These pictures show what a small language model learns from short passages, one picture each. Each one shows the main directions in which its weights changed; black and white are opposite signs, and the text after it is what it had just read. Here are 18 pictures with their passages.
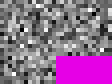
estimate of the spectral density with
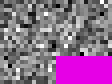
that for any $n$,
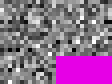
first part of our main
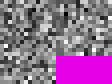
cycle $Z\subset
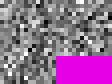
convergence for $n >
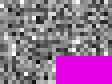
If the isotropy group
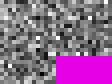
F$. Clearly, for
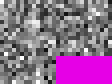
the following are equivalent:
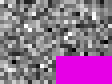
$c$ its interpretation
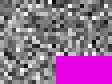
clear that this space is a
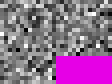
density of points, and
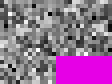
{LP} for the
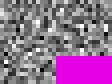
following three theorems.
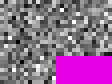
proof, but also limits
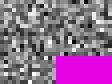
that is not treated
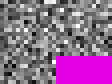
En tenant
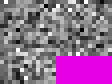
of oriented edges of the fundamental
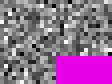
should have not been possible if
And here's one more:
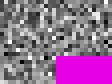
of the matrix-matrix multiplication
